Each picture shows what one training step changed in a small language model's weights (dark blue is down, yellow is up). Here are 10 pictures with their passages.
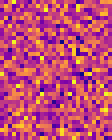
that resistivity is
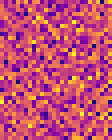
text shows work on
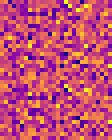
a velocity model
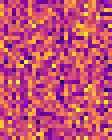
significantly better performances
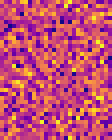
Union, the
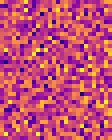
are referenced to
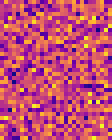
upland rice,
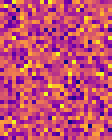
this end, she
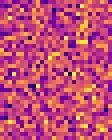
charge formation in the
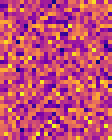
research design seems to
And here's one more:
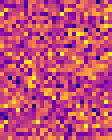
test sets. }
